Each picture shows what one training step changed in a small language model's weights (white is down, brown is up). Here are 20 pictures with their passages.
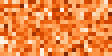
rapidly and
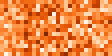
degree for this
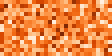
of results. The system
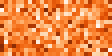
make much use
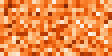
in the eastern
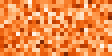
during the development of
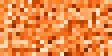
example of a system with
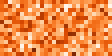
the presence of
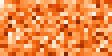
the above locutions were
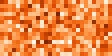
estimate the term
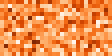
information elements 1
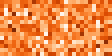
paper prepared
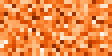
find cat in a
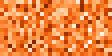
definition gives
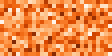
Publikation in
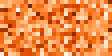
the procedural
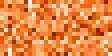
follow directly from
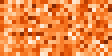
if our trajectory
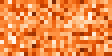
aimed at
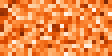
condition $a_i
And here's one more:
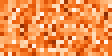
hamda bir
